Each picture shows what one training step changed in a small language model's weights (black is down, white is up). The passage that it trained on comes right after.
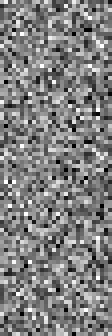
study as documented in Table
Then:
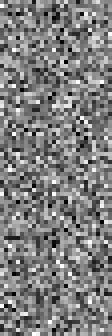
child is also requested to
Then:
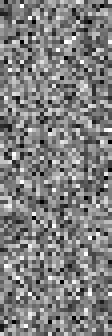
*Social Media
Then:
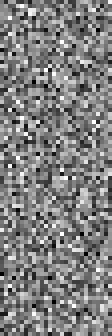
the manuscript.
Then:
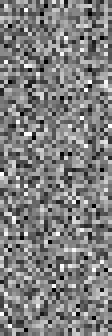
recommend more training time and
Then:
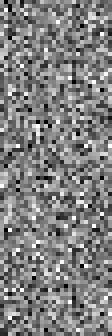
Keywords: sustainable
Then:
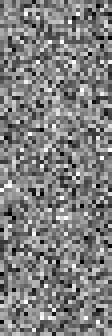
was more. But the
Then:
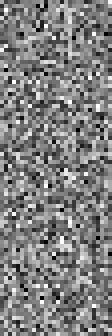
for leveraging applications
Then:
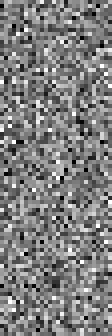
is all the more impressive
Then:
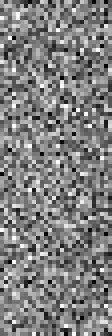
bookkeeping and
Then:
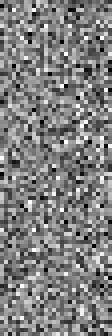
MR Dhanse
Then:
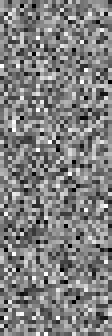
impact, and, respectively,
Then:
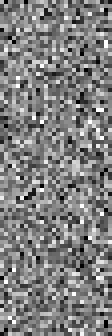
an estimated Golde
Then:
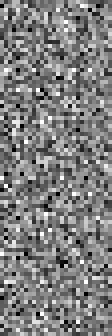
their results to increase the formability
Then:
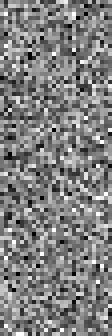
same time. Performance
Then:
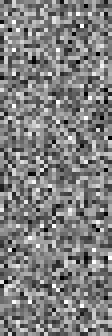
heritage which make it the
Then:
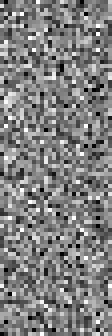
High Salinity
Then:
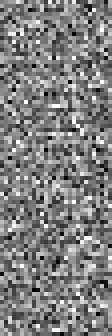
in many rectangular
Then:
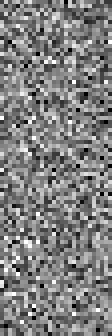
out in Sheikh
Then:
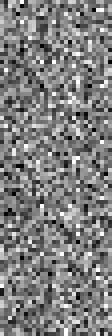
Present era is meant
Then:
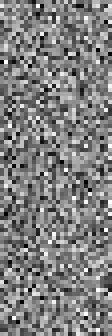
tall etc 3rd
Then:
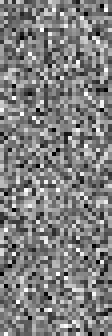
diagnostic follow-up
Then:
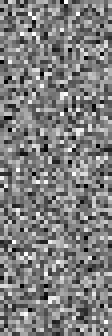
of the perceiving
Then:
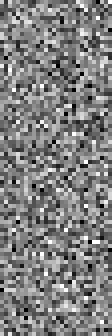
The work in [22]
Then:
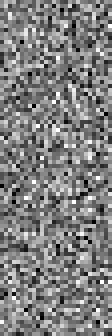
in the tale. The first
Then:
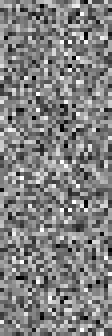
seizures. This case control
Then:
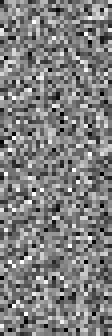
what they spend as a
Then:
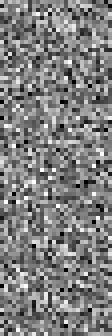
the system and the social structure.
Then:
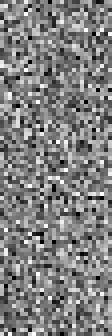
method returns a solution
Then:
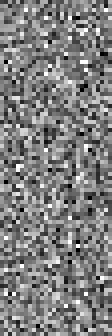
students in teaching Physical
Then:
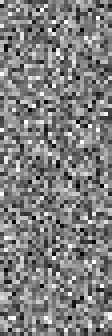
2006) to achieve many
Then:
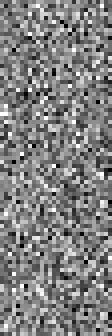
taking miscalculated
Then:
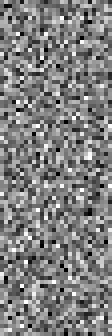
by infusing his personal
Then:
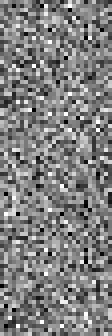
0 to 27, and the
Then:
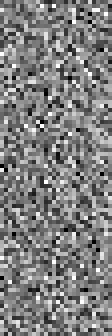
common label errors
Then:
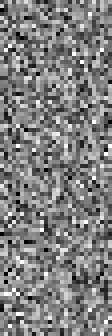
factors influencing leadership
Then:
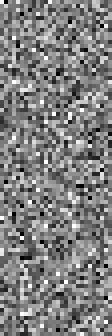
may be caused by an
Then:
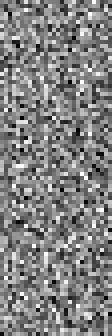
This necessitates a variable
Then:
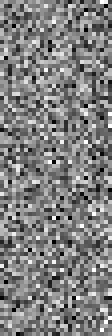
validation are at risk of
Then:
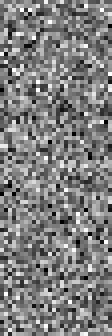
to note down the different
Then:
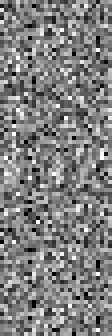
author of the source of
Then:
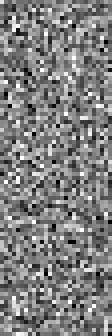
responsible for a New
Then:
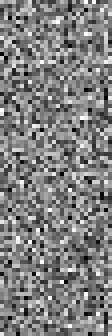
reading outcomes among
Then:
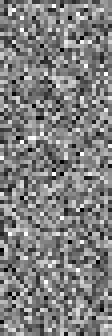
you figure out new things
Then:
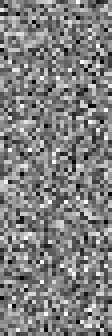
choice for the small
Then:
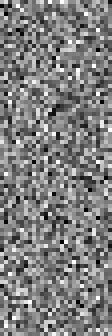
Useful wild plants
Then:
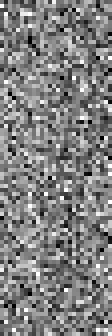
societies.. The topic
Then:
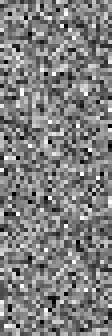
30th Canadian
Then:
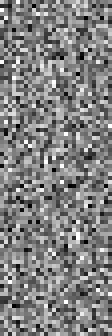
of the research results of a
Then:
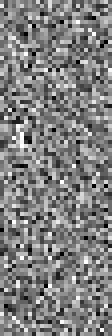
whether the data normal
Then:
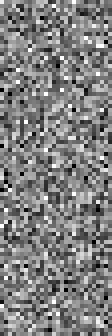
caused an increase in
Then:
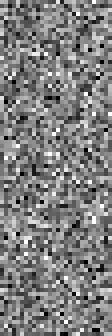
75% of the total
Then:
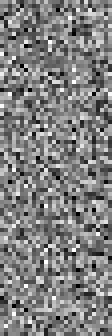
revealed that the use
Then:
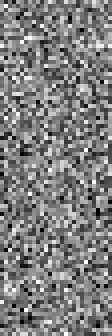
While these topics may
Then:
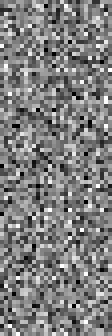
absorbance Amount of
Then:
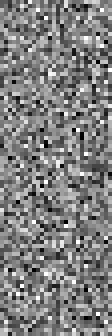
animals 24 healthy
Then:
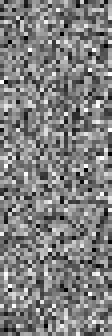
-gold allenyl complex
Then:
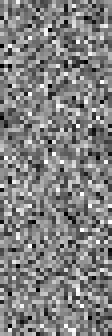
little bit of
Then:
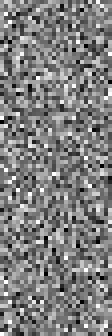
changes due to fluctuations
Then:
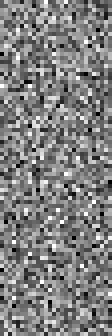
Age of the respondents and
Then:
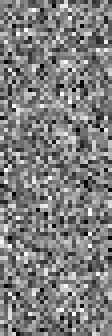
to the limited number of
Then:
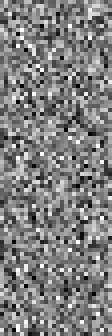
biodiesel production from
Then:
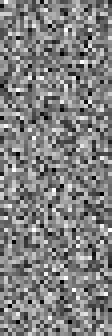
events such as political
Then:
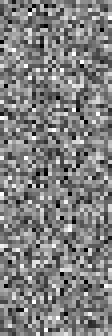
four sites and across all
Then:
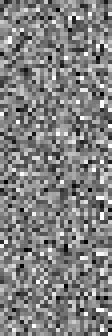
accumulation of lipid
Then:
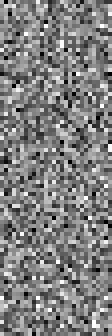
is to develop, validate
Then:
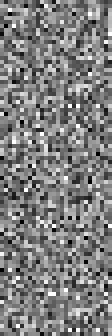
eight specimens were collected
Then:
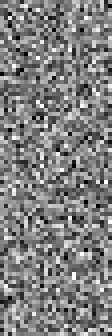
and academics are
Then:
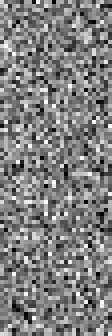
Technol 1: year
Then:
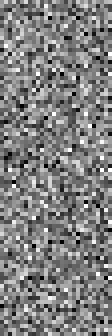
VSD. The relationship between
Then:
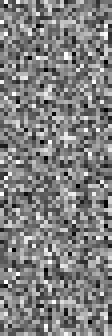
work together on the
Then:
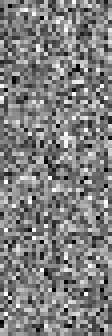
working women in a
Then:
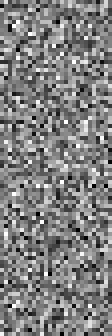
of n and a decrease
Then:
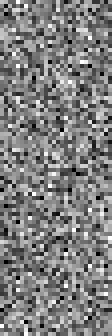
culture methods as described by
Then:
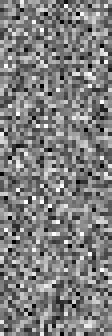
of Institutions IN
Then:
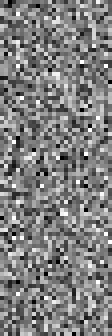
marketers across dimensions of
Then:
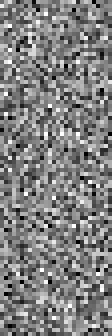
l_1 be the line
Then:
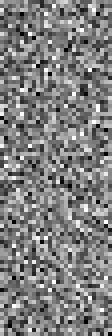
the FOSC complex are
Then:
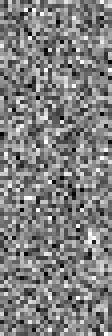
theoretical calculations.
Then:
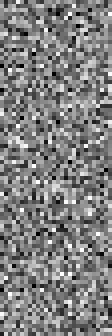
in which streambed
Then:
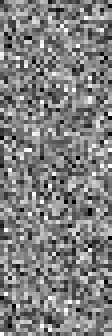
used in order to bend the
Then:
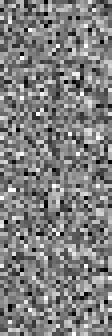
allinclusive definition
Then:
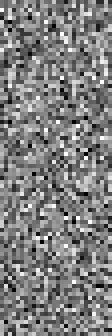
the ground-return
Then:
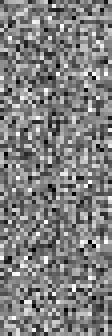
bending vibrational
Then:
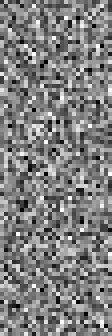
imperfect calibration
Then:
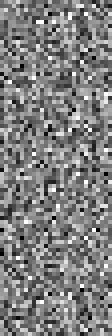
components that influence business
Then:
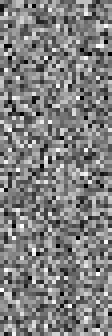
of ETABS
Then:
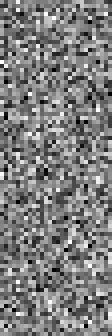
patients as well as treating
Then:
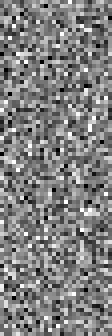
fear of infections
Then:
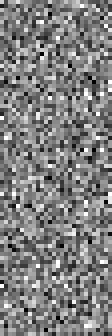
that agree with Chinese
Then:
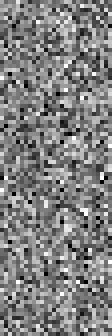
higher levels of education and professional
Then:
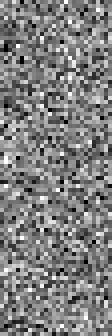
= 0 \text{ for
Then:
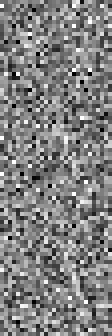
in training session for control
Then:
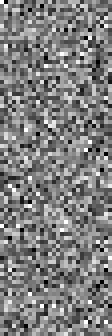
would certainly provide a strong
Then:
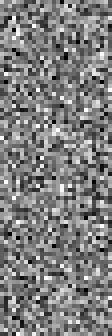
in visible light,
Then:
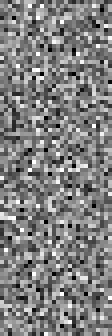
a mirror image
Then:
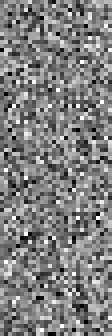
**a monitoring system needs
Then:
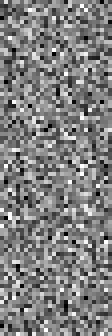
do early detection of high
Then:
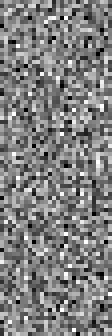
trade guilds, and
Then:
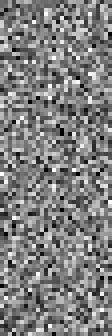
RT is how to get
